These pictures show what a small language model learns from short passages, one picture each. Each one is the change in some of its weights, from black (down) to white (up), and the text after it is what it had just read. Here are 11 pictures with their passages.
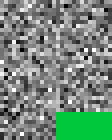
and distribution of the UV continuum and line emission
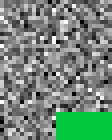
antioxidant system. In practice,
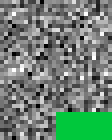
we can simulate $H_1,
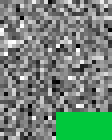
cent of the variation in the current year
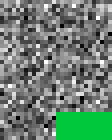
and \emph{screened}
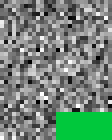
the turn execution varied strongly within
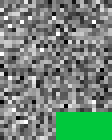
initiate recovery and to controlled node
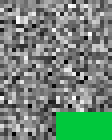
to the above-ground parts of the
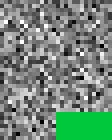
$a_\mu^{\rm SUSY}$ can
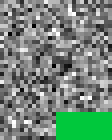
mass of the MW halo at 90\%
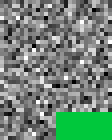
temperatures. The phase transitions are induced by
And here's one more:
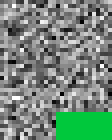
actual indicators, the calculation of sample distribution
